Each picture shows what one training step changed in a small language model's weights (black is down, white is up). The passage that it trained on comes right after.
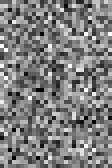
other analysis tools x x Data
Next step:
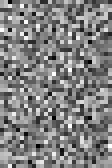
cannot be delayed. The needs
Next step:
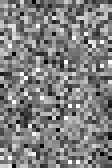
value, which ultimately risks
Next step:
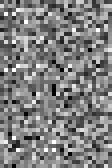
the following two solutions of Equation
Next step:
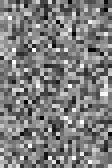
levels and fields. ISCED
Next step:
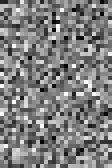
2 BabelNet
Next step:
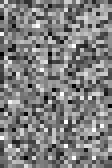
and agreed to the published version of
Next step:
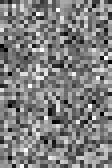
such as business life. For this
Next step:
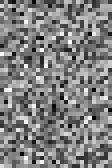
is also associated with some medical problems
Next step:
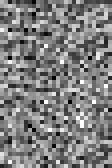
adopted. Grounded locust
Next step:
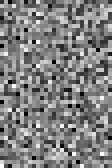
to further optimize crop growth through
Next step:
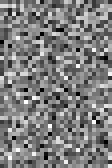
each situation [9]. This principle
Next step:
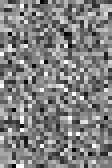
cannot influence performance optimally without commitment
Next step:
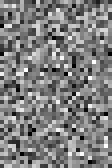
key. • Government should act as
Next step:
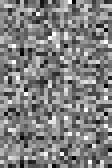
synthesis of adsorbents with excellent
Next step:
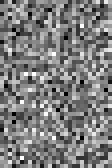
Fear of Negative Evaluation plays
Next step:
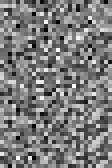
tables. Appendix B -
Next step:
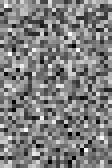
nucleate a team and
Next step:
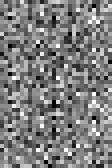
Figure 20 - Caption from video
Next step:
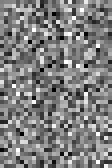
absence of distinct black spots on
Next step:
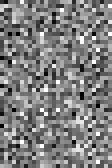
2 x 2 - Hollow
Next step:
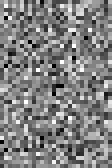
cognitive control (i.e.,
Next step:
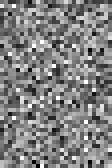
with dominating geologic
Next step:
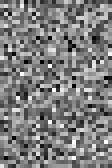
higher risk position than Malaysia,
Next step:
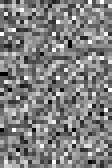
aqueous ethanol in
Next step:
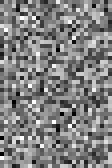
not address differences between preterm and
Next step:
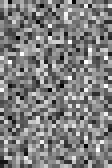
minutes, it is allowed to
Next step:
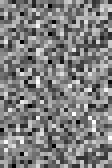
project, including initiative description and vision
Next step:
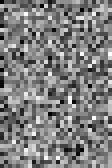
(4) Fast communication between
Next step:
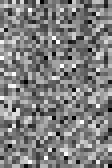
piecewise-linear yield
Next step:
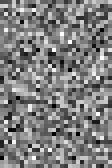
an inverse pole figure
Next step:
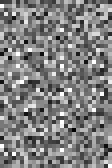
the most important factor in bone
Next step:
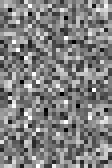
The project SiEUGreen
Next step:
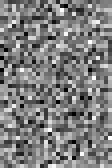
opportunities. Roy (2021)
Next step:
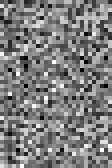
of this study, it was recommended
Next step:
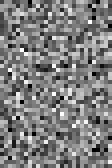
Summary of EEMRIO
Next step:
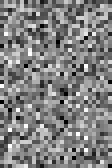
genetic and epigenetic
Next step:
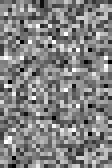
capital in organizing entrepreneurial activity and
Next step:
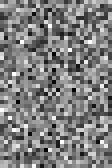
Angeles abrasion
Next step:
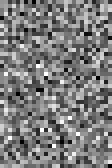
methodology, starting from the data sources
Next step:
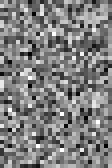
be added without any major change in
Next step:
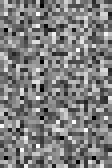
tasks of training specialists in the
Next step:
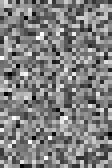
charged track from the primary
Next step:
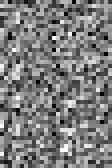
after identification. TABLE II THE
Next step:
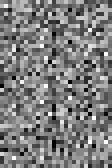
every network node s , a forward
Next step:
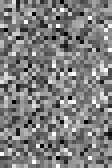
explain the difference in findings:
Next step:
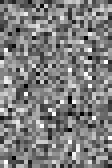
(2018). Motivations and
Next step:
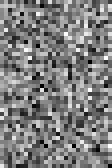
stage, size optimization is performed using
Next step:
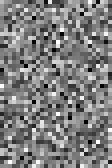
og Genom Bank
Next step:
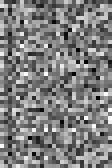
production, resulting in an increase in
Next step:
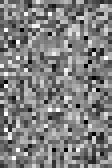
and Daglis,
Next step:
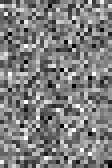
a significantly higher proportion of expression in
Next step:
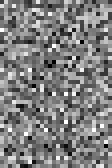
and diffuse reflectance spectra on
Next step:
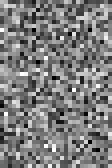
highlighted. Agriculture needs to
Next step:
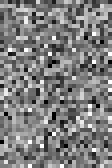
also grown on a large scale for
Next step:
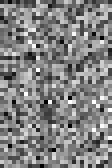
by comparison in that most have places
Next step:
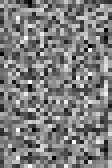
from MS Excel Application.
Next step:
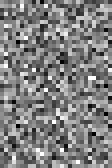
common housing challenges faced by
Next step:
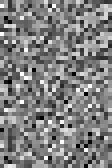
the size of the cable plant
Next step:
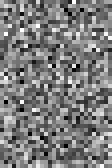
engagement native target language groups’
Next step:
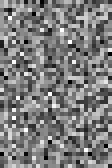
absorption level. The inner part
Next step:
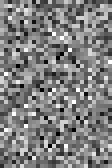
increases, a crack propagates
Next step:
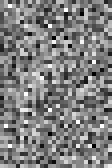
am. In all of this
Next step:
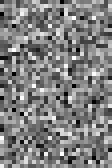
With the successful development of Composite
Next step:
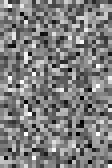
fail is a persistent question.
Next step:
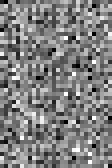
Figure 3 Figure 4: In this
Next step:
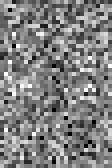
Bank because its average profit is
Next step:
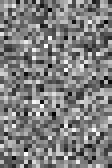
comparison of the baseline methods and the
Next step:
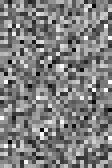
considered as one of vital features affecting
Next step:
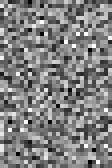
of finished products. The consistency
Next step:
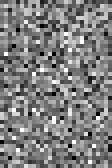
these mutations: Kat G
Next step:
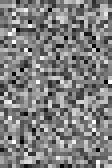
All authors read and approved the final
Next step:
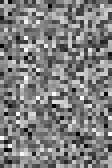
to be noted that the silica
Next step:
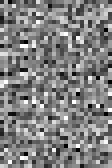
to focus on identifying concerns of
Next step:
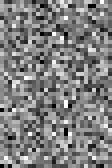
decades, anthropogenic pressure has
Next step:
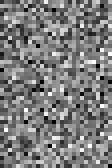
PF, JP,
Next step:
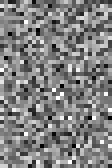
is a challenge, especially for waste
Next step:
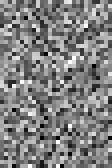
stop taking them when unwell.
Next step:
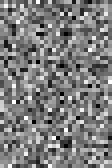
indicating WBC counts falling
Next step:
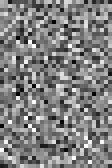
needs, not a hierarchy
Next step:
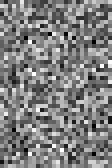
environmental, economic, and social
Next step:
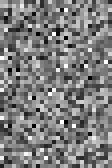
aware of the dangers
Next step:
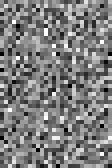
Writing - Review &
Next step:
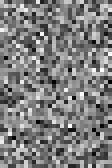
mostly used in treating these
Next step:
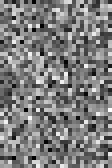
2017) investigated green marketing and its
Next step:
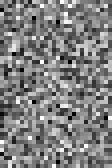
³. Isolated
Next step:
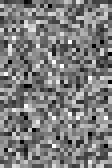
in Medical Sciences, Full
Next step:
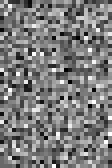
of students. Graph 1:
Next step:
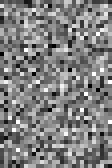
in funding of the Czech
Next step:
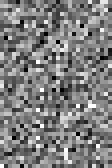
Tubes and Beams,"
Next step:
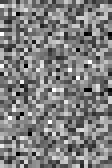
this phase, the educator should
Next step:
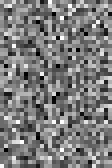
ml emeraldine +
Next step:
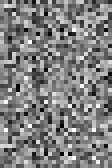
summarizes the results of the
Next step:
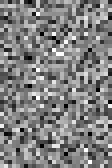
that of sandy soils.
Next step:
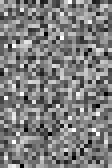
qualitative review of a subset of
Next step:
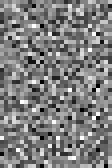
M., Branister D.,
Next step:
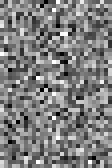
conflicts of interest, copyright
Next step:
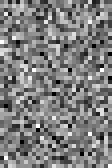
friction. In fact,
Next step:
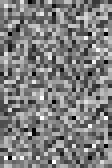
field. - Organisations:**
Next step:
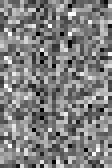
Ethiopia farm households
